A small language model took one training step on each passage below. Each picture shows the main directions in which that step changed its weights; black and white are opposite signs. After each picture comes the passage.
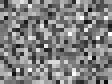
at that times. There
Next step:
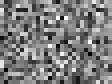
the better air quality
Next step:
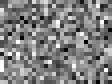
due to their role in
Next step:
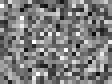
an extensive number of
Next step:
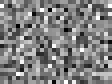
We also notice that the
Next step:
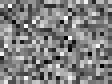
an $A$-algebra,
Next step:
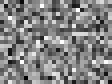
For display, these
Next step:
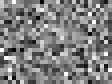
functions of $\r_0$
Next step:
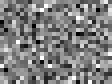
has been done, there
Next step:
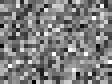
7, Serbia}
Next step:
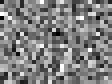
safety of a
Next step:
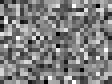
visible in the
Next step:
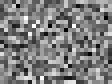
cycle, allows one to
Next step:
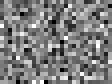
in the limit cycle and
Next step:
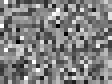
calls for the field to
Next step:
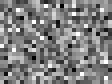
physical reasons.
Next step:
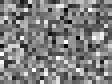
that $\forall t \geq
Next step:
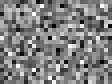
our setting here, it
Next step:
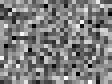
the vertex subalgebra
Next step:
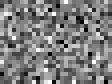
\end{align} with
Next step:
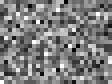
formula one needs to check
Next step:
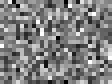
systems have a same value of
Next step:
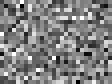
product $A \times A$.
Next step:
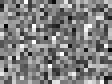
= j \omega$ in
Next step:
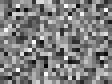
the fluctuations will
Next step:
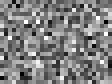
parameters, photon
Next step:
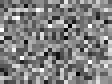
Galactic plane,
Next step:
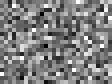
and Applications},
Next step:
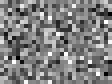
mode $\phi$ the
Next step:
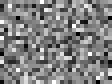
core, shock \\
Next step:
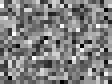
and C++ Using
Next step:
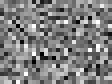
then inflection point,
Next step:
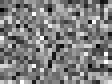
mean. We remark that
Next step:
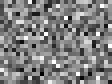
enter binary dynamics
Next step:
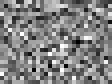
$\widetilde N$, however,
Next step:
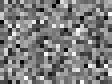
following two observations and the
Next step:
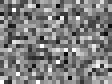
the tunnel exit
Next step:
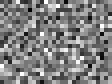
Larger weights have
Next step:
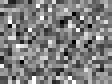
overwhelming due
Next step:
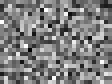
the latter, since in the
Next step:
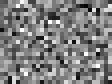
next test, we
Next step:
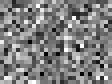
and summing it along
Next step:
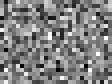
flat stellar
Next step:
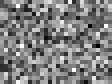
distribution of students using
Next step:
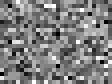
the mean spectral intensity
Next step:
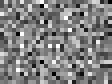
condition, valid for any
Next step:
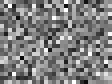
This is thanks to the
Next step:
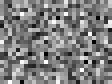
in the strong and
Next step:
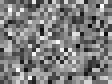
not participants
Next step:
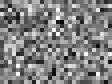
on the GPU,
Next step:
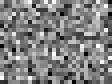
$t$ can be calculated
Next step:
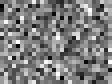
{\bf Bottom left
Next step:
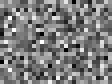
\end{equation} Fix
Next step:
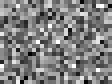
of Mathematics and
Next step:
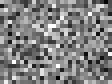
the more typical surface
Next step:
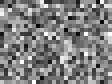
Total Variation
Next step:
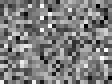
resonances is simply
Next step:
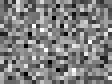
95\% CL upper
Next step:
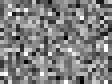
the density of free space
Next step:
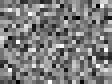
specifies the starting point
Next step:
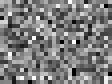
up to roundoff
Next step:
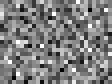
sufficiently long times
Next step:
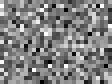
preserving some lattice in
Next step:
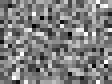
that $\sigma$-centredness
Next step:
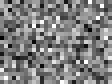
proximate NV
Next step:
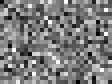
expression \begin{align}
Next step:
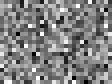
IR spectra of the
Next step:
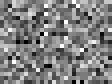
and hence $p^{\rm
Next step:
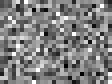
magnetic skyrmions
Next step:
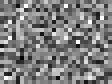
We let $f(x)
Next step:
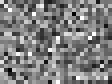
section introduces an algorithm
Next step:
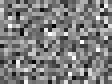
A possible way to probe the
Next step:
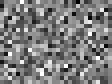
\times 2$ density matrix
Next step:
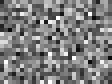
arise in a variety
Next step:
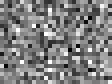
reflectance measurements at
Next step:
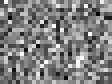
spherical radiative
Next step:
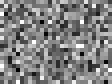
type uniqueness Theorems
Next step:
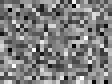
lattice of Ru ions
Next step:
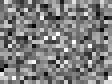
framework is its ability
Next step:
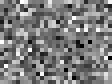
such that the characteristic polynomial in
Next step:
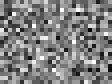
a parameter $\ep>0$,
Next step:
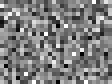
all the above three merits
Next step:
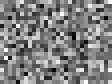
find a value of $\alpha =
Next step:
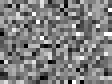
models. The first one is the
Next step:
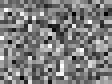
assume the form of action
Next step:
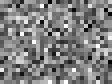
required type. Put
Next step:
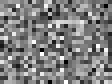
of fruitful
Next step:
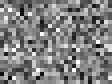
limited by disorder
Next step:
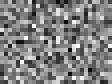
ends compared to the
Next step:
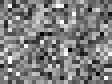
and 3d show the output
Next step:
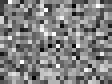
virtual and real
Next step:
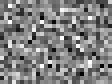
this action, only differ by
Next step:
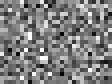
Our techniques
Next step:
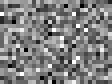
Assume that it holds for some
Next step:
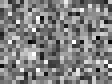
the specific angular
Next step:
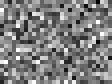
to assess if the
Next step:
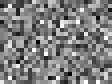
synchronous time
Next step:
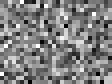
have explained in
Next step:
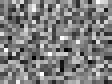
corresponds to a distinct
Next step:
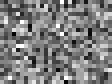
capacity that can be
